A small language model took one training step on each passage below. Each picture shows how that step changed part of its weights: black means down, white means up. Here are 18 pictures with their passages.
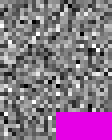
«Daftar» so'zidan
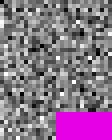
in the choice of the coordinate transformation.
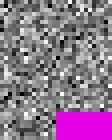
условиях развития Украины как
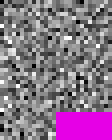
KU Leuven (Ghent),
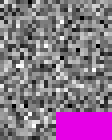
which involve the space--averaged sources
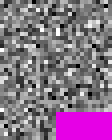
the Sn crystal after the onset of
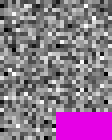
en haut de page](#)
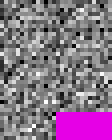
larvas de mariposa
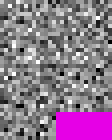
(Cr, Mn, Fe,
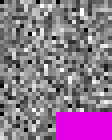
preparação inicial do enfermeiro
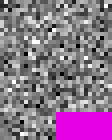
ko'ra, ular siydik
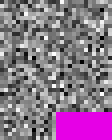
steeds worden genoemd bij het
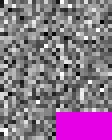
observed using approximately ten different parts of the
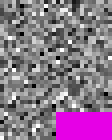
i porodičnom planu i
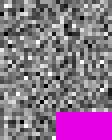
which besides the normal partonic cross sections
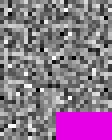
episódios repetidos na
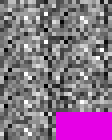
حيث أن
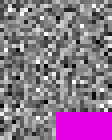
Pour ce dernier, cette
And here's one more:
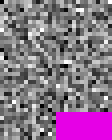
expansion of wave functions (charge density) was
